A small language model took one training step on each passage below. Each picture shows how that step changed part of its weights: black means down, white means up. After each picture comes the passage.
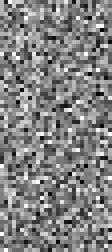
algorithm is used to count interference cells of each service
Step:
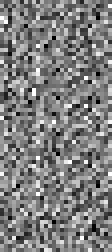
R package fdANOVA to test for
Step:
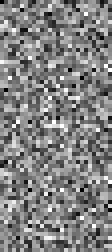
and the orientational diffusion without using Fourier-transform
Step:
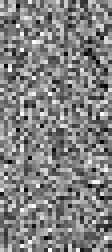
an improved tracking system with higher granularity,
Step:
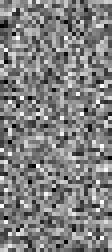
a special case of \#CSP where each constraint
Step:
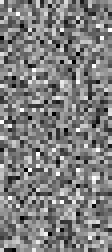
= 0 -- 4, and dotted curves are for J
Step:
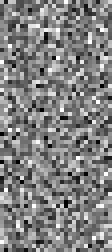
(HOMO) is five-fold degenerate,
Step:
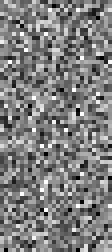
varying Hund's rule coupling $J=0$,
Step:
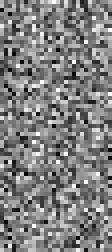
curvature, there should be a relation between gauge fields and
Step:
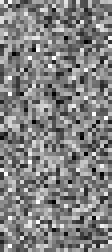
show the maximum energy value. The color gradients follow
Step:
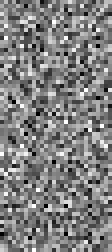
stationary-geometry couplers in highly entangled
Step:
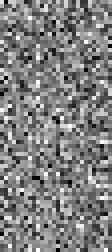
represents the distance between the local position and the droplet
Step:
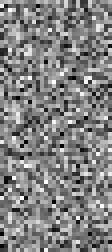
present in the quantum formalism. In the case of
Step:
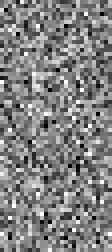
et al., 2018) is a platform to optimize
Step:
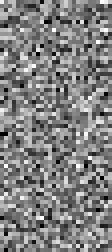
on the development of realistic mesoscale models for neural
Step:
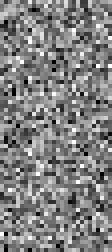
the above. The solution involves three parameters $a$,
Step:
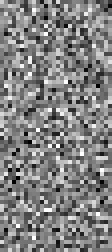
we evaluated them using a pre-defined form with closed
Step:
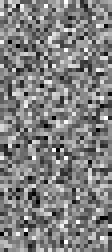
maximally enhanced for $C=+1$.
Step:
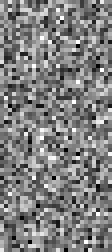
framework proceeds through three modules: (1)
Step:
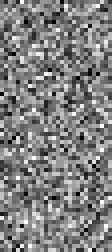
self-reporting. Addressing this
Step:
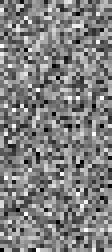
setups and initialisation. \subsection{UI
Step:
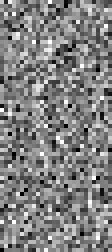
for deceleration parameter $q$ is given by
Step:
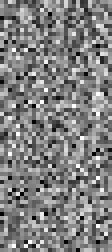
rate $\Lambda$ becomes increasingly negative as the imposed
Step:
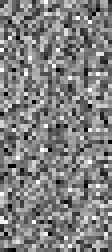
improvements in sensitivity are interesting both theoretically and
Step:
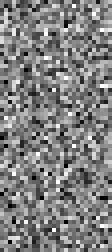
favor the ordering of the 176 and
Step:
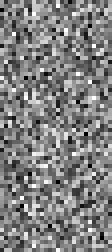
Zelevinsky, Cornell preprint
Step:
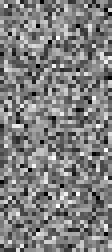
topological superconductor (Fig. 1a). Correlated states
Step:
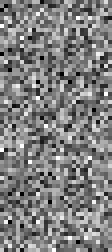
$S$ in Fig. 1(a) and
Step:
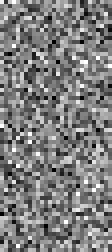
in 2021. PLATOspec will be a
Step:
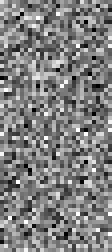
to Addou at al., which could be
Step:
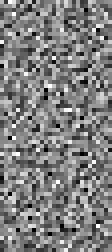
BaTiO$_3$(30) insulator
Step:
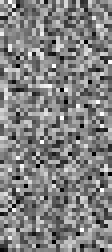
Local electrostatic environments can shift the measured carrier density
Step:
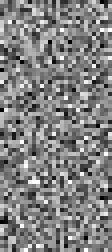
multiple realizations of the noisy $S$
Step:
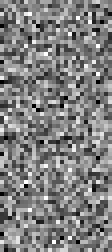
\draw[rounded corners=\r,
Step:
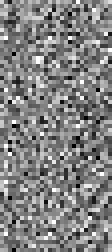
new tensors. A simple solution is to merge
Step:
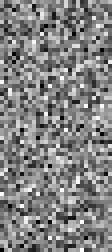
referring to moments of order $n = 2,
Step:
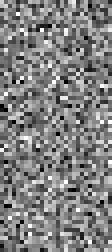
radii. In the language of the gauge theory, each
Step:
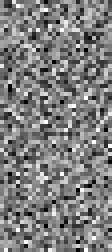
the ubiquitous nature of ions in
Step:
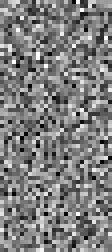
$\gamma$ increases, the distribution gradually becomes
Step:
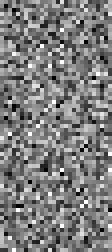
such objects, and therefore only focused on the most robust
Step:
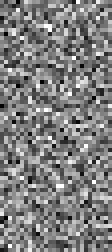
of the choice of the rotation functions $\mbox{\bf
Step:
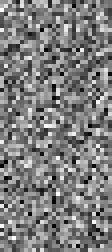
on the 2θ scan method using Cu
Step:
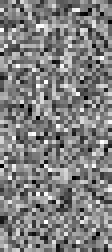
at the point ${\bf r}$ at time
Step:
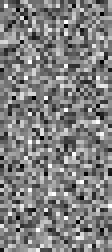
the objective as a soft constraint. The matching pursuit
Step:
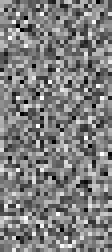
initially prepared for PXRD measurements inside the
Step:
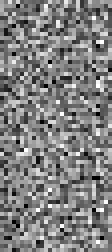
Indeed, as we discussed earlier, the potential
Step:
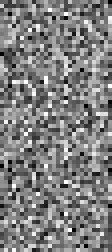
a $2\times2\times2$ unit
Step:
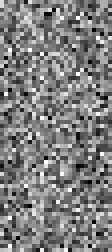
interactions during hadronization. Besides, we can
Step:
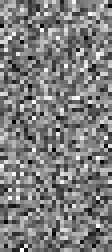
theory which yields the precise BCS result in weak coupling
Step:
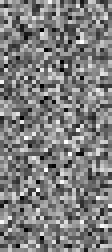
direction of the momentum and on SME coefficients for Lorentz
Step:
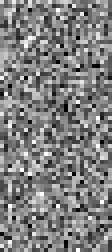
a case study, with an emphasis on fairness
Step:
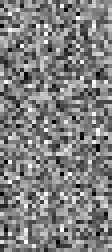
given by the widely used model: \[ \bm
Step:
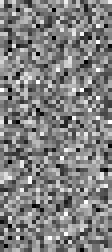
planned to improve the geometrical
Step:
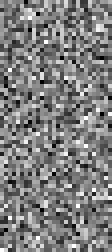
interpreted in terms of the critical curve and a hierarchy
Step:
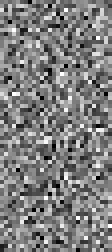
and total time-span covered for the single
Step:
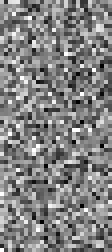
in right-hand side of this equation is responsible for
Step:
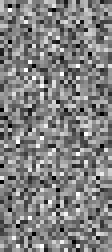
text representation. The resulting representation $h_c$
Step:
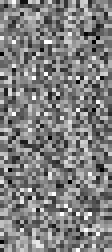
and distance between correlated pairs. A summary of the analysis
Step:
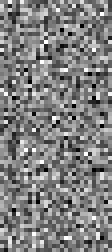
framework outperforms a range of existing algorithms in terms
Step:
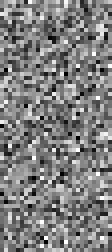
observable with $D=0$ correspond to the case
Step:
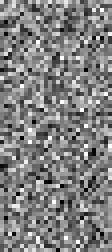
the back' and `picking up a
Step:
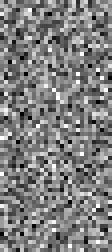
geometrically thin but optically thick medium, and
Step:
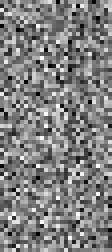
\centering \begin{tabular}{c c c c
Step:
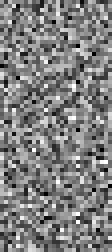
be injected by the combined impulse from the
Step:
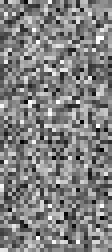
for all power and voltage constraints, respectively. This means
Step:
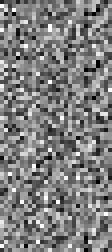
field directed through both cavities sequentially with
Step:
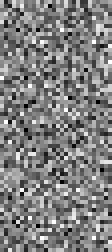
not interfere with the primary task.
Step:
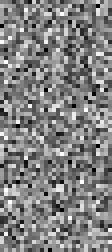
examples in order to explicitly demonstrate the above formalism.
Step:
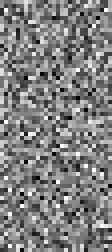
CME aligns with the direction of the
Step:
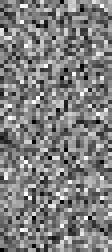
happens sooner and as the initial temperature drops
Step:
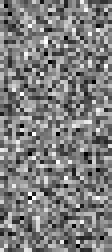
of $\Sigma _{1}$ only, one can introduce
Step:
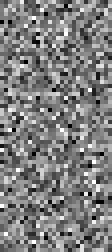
end tangent vectors $\hat{t}_i$
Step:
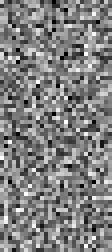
The cross-section of nanotube is defined
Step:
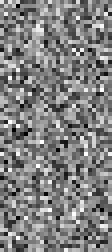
The physics is governed by the competition between the
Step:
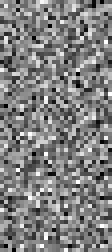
quark fluid. The behavior of the total photon elliptic
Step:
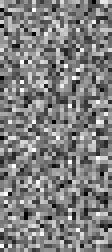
due to their predictions and naturalness: indeed it is
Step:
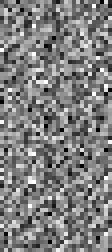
dans le repère global X,
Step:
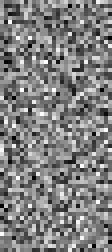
reason why we cannot construct the black hole solution under the
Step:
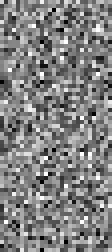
"messenger", generally a gas
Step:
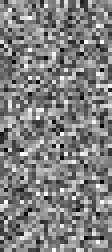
clearly parallels the classical case discussed earlier. Since
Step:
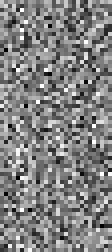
soft real-time constraint with the increase of the service
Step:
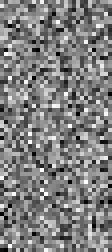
will determine the optical wavelength for the excitation source. One
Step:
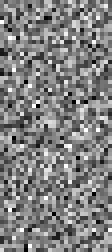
della Ricerca Scientifica
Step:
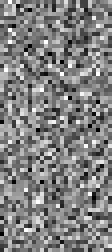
Lomb-Scargle periodogram method is
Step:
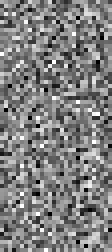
S. Sivakumar, 13th International
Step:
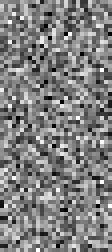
been recorded, with reasonable extrapolations to the thermodynamic limit
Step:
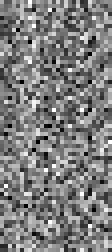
``hitchhiking gas'' at the
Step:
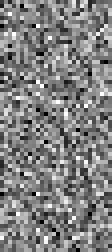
\gamma \delta'(z-w)\equiv
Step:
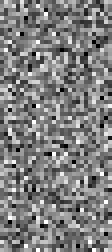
(see \cite{Oldham2016}) and
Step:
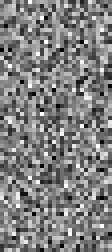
a "potential"\, vector in an arbitrary
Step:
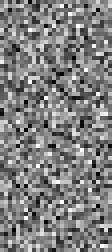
by changing $\lambda_0$. The parameters can be
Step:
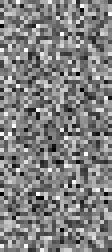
\begin{figure}[htbp] \centering
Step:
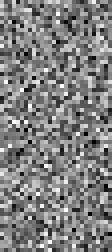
accuracy but leaves much to be desired for
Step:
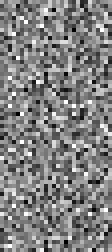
Phase Transition to Higher Order }
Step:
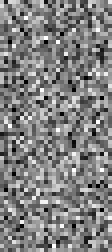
has always been believed, those parameters indeed do
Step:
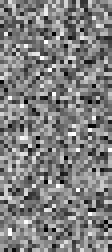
In connection with $f(R)$ theory of
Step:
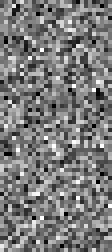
$M$). Also bear in mind that
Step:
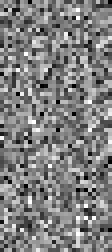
data (Li et al., 2025). Applied
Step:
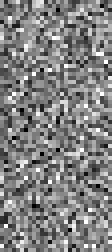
important conclusion is that this line hits the
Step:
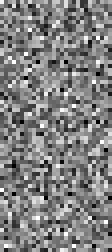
optical crystals has been observed [Sias et al
